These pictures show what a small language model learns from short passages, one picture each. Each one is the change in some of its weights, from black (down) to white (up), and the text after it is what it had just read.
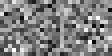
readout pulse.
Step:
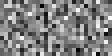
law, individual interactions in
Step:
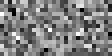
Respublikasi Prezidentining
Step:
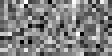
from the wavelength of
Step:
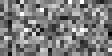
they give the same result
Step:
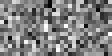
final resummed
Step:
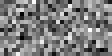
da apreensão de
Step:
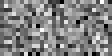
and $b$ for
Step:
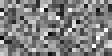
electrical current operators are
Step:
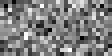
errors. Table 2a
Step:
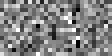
if the mass, temperature
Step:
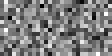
which model performs
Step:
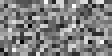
Fig. 10 shows the
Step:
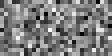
with different functional groups
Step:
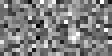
for different workload
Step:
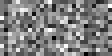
(N2) from
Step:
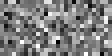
program were utilized to
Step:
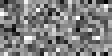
and supernovae
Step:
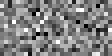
der Dokumentation
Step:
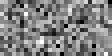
the loads approach
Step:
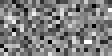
que se tiene,
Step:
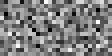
1 and Eq. 6
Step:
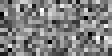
résilience des
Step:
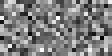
orientational order of the
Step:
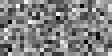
виявлено У
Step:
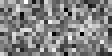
broad peak both within the
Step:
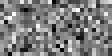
the N previous pulses
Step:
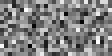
virtue of the
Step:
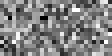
A blue star marks
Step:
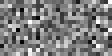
и свом силом
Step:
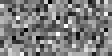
ilgari nazardan
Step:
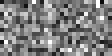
de especialistas.
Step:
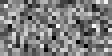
of the methods of
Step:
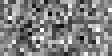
Estos resultados
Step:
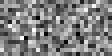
при негативному
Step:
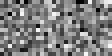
this may seems
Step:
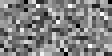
a considerar otros
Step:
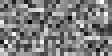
del individuo
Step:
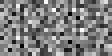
mode density measures the difference
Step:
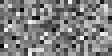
и которой во
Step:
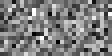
acceptată în
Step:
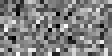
Shuningdek, kalit
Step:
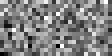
The description also contained
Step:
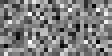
$i$ and
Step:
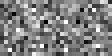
in other currency
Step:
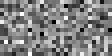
per lembar
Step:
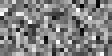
remain readily
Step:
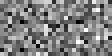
this simulation is significantly more
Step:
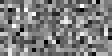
йил. -
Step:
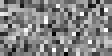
yield the desired
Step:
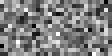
las sociedades
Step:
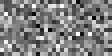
supergravity on
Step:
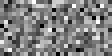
this intrinsically quantum
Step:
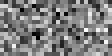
a dinamicidade
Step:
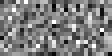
attention is given to the
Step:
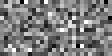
strength and density.
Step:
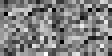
Merged spectra were
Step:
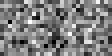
слов народа
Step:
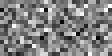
corresponds to an even lower
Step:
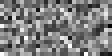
relações afetivas
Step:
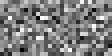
our simulations. The simulation
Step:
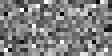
mother resonator with
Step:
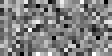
given $\theta_{\rm
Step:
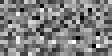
из вступающих
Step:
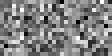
and the overall time of
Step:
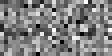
the secondary maximum,
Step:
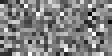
nuclear targets
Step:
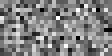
excluded in
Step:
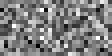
corresponds to the internal
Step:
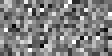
This chemical potential is relatively
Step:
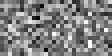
у справах
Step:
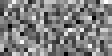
not be parallel to magnetic
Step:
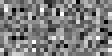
bir o'quv
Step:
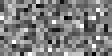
form: \beq
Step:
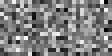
distribution at faint
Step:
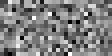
Leisner J.
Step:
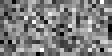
during the impurity
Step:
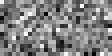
is the right %
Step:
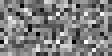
dashed lines, given by
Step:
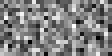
based on a combination
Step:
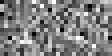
methodological foundations for
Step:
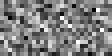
dedicated to
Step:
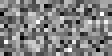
neural radiance
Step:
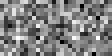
For the parameter values
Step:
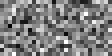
the case of physical
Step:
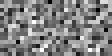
так званими
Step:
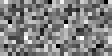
Хайек —
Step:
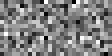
distinguishes our
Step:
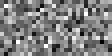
°C, one
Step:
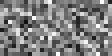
to further enhance model
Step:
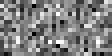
relacionado à
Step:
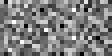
reply to)
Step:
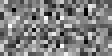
kuzda tayyorlanadi
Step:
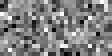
to train a
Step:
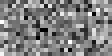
gestacionais e o
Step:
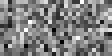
According to the power
